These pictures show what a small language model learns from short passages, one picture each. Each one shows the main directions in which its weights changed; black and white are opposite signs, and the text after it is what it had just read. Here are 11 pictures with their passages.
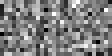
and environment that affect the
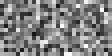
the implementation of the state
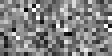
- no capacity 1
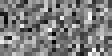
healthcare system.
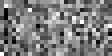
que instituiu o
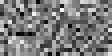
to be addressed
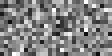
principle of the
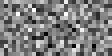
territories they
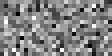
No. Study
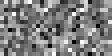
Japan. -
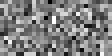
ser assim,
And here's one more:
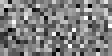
остановок и
